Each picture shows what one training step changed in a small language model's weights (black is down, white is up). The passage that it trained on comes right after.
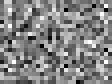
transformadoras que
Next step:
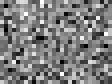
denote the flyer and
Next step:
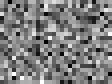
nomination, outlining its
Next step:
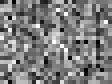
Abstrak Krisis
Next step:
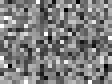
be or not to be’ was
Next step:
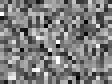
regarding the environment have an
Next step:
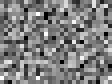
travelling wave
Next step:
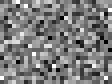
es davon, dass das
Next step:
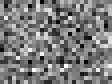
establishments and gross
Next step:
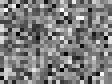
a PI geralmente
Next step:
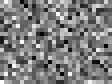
itens; - Tornar
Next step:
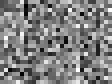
ma'muriy va
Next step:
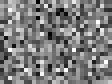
the specified loading and
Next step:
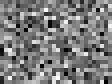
expansion mismatch
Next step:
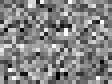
menapoz süresi
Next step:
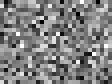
shape Trees number
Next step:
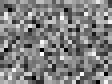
tranquila la regla
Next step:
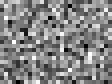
science closer to
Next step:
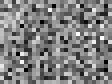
Future research may also
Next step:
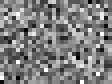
accuracy and considerable impact
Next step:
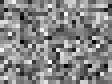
aprende en la medida
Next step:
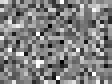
наподобява до
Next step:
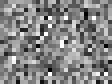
in combinatie met
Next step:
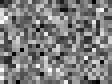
reporting unacceptable
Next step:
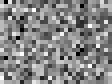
there is more and more evidence
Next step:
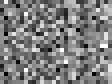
for students to freely express
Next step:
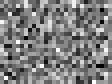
(2018), na modalidade
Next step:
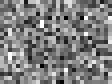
returned, the
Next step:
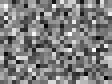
the situation in the
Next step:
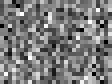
industry sectors than other
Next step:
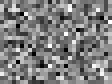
asked to rate the
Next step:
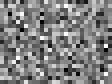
India, the state load
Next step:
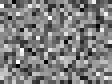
the interstices of
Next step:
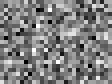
(lacking evidence from
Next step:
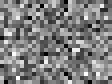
specimens ranging from
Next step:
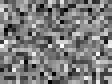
bo‘lgan suveren,
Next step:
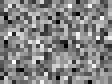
DATA ANNUAL
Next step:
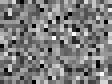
Phase Fault
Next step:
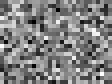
e da mobilidade
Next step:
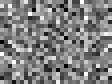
Sayanti Chingri¹,
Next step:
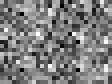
I ON THE
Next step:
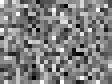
qualquer perda,
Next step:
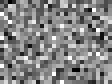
que é um pequeno
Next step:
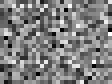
in the same way, but to
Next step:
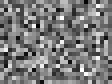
«О мерах по
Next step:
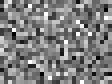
este trabajo está
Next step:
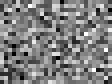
ESG principles, while
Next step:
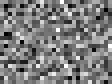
среды. В
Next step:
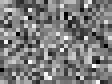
Myocardium Trial
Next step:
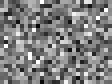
потужний колектив
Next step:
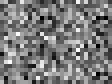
sebagai anti
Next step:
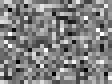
амалга ошириш
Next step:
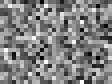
of the collection of
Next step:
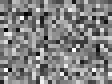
The table reveals that
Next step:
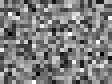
urban growth,
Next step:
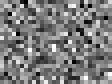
activities performed by security
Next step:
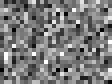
adquisición de
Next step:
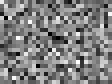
cyclone over the warm
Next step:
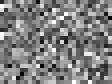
erkek, 4'ü
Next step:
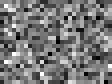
atamalarni ixtiro
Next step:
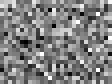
esta manera: 5=
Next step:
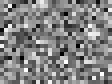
type of data TYPE
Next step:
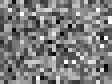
uchun eng mos
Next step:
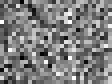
overcome several
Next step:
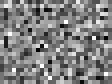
2005, é coordenada
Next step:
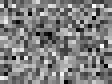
mother and child.
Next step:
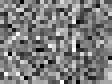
significantly associated with fetal
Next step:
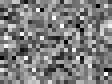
the value of systolic and
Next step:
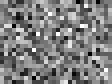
pathology. However, at
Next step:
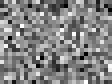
tiempo del orden de
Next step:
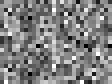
for the fabrication of
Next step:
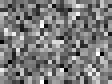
at the Agricultural Research
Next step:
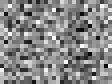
en manuscritos
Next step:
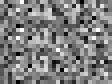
as well as some quality or
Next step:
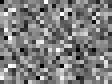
даних у проєкції
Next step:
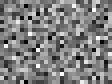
pour les utilisateurs
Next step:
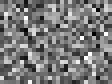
standardized biodiversity data
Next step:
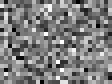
set to true if the object
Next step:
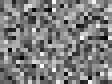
mencionar as leis
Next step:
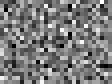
0.176 no mediating
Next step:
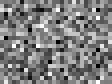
Smoes, Fondation
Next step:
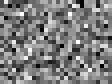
sectors. 13.
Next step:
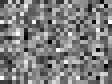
that getting hurt in
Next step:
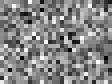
но дышать
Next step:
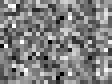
Lambert. -
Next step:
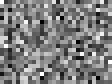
flow to India from the
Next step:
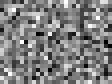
samaradorlikka olib
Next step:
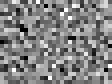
regular school education.
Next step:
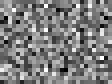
the authors upon
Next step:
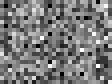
Access in Indian
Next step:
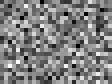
the structure of employment was
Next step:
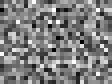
samples and in similar time
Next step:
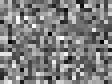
exactly what has been
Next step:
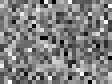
RAGHAV case. This
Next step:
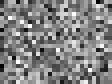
può in alcun
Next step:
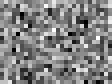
синиш борлигини
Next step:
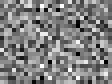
CO₂ como fuente
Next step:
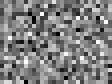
Esta estructura
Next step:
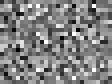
management principles and privacy
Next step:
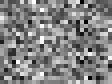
*Nature*, vol.
